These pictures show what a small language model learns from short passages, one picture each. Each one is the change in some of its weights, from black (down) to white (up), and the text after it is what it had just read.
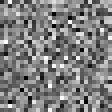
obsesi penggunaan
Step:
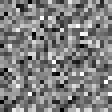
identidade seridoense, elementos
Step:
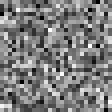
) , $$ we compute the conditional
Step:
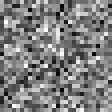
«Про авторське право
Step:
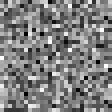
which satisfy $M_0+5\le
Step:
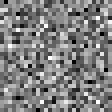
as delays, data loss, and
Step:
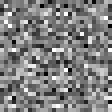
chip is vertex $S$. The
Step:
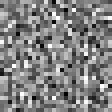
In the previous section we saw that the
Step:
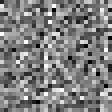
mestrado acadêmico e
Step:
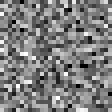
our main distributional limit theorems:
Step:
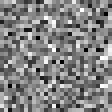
Qashqar rubobi dastasida
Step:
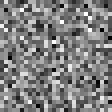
da ALESP (Fonte:
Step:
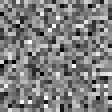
that $\mathcal{P}$ is fully
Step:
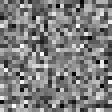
variação livre imaginativa
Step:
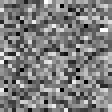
associated two-sided ideal of
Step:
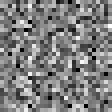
een operationele inhoud te
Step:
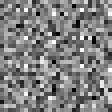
для транспортування та
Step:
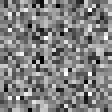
kuylaydimi hamisha
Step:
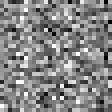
Юсупов М. Араб
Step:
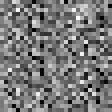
Сущность языка как
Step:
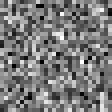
a frame for $\h$, then there exists a
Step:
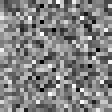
$ such that $ e > \max\{
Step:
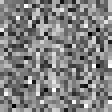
adalah proses penyampaian
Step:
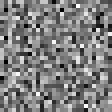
и новизну исследования,
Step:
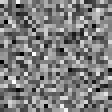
$s$ locally turn out to be,
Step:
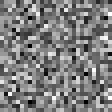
vector space equipped with an
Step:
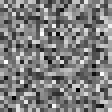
tidiga insatser i olika
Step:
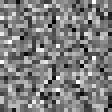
noetherian. Then, from theorem
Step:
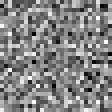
will remain stable, then cells are
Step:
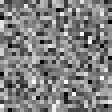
model of $\rho$. In the case that
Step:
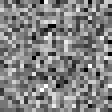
milliy estetikani anglash
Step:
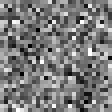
reaction boundary condition and its formulation on basis
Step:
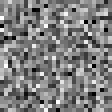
Suppose $h \in \Hi
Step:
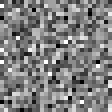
rationally independent. In this case the
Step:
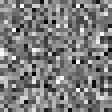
Grinsted P. The Evolution
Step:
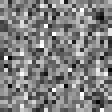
Ш. М. Бадий
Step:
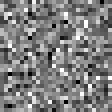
sap que, sota condicions
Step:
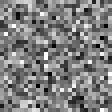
others relate to him, which
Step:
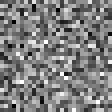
inapropiado caracterizar el
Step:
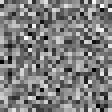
Toshkent davlat iqtisodiyot
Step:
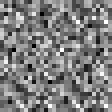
(especialmente para a alocação
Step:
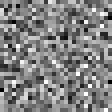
Libras seja protagonista
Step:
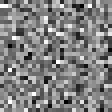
el Caribe. Enfoque de
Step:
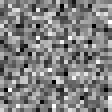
the implications of these effects are numerically
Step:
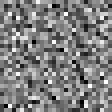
contains a subgroup isomorphic to the
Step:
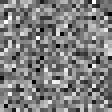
standard maximal parabolic subgroup of
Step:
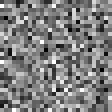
way for these colorable graphs. Thus,
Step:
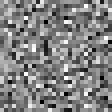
variables $z_1, z_2,
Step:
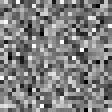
taken over uniformly distributed $\ep
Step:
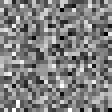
Stadtrechte verloren
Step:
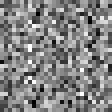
O‘yinli metodika
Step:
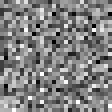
$B$ are any monoids.
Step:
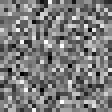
$\DimVor = n$, we have
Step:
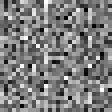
kamaytirish va moliya
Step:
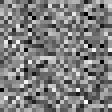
A piacgazdaságra
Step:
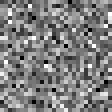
$f_3=z$, then minimal
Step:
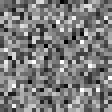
D^2$. These must be
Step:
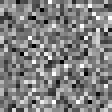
y formular los supuestos
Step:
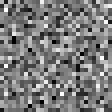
if and only if \begin{equation}
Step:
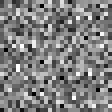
партнёрства в
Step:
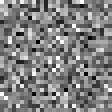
tilimizdagi taom nomi
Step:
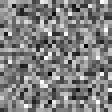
концепт количества,
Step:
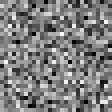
equidistant time-nets,
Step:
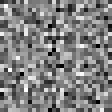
\times \Omega$, cf.
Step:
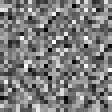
Uraimov Jaxongir
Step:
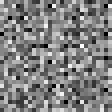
the reservoir and 1 producer in
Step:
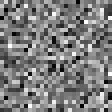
parte, en cuanto a la
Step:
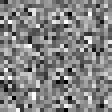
мувофиқ келадиган
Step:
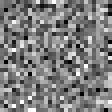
la necesidad de un cambio en el
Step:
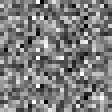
be a proper scheme over a finite field. If
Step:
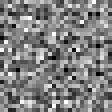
previous paragraph, \eqref{da0}
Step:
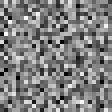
el campo los estudios bíblicos
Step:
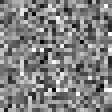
examples in (\ref{top q1})
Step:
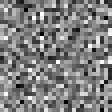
computerization. KIRISH
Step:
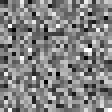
perception du contrôle de
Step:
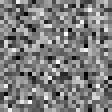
$\Z$ gives rise to cone functions
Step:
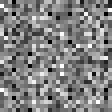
विधवा आहेत
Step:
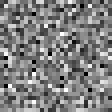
is devoted to this analysis. \quad
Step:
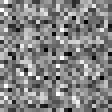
Авдейчик [и
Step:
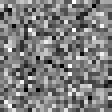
and a strange identity related to the
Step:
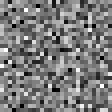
irrigated area currently being
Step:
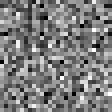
L$. Let $L'\subset P'$ be
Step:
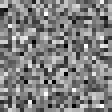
the set of all $\lambda$ for which the
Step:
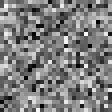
azıqlıq jemler,
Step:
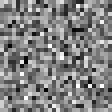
Bulletin of Engineering
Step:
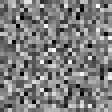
construed as relatively general needs or
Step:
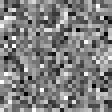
- **Cambridge:**
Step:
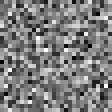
$\zetta$ is the vector formed
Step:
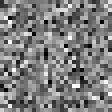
to stimulate investment,
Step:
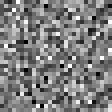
English in our journal are equated
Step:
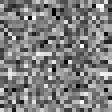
primero, se reúne en un
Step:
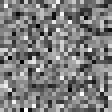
FOMs and ROMs on each time
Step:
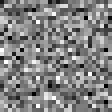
the RMSE value. The
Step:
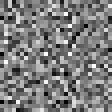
motorische Bereich als
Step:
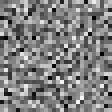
Regional Office for the
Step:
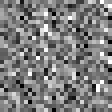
rellenan abarcan la totalidad
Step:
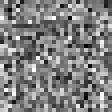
one sees that there is a map
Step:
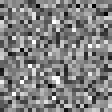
are elementary symmetric polynomials in the weight of
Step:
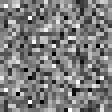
pour juger la validité des
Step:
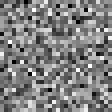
résultats principaux et de les
